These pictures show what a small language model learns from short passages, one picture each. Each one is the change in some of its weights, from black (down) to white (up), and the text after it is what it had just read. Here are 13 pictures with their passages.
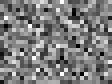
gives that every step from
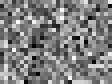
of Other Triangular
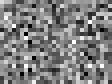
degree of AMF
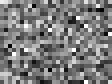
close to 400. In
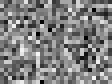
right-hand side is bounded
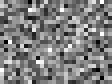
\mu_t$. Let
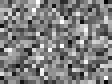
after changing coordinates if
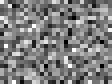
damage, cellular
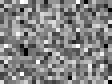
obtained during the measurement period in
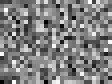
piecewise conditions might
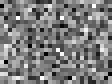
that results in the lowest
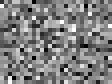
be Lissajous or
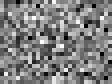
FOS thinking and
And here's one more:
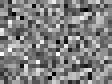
the combustion chamber
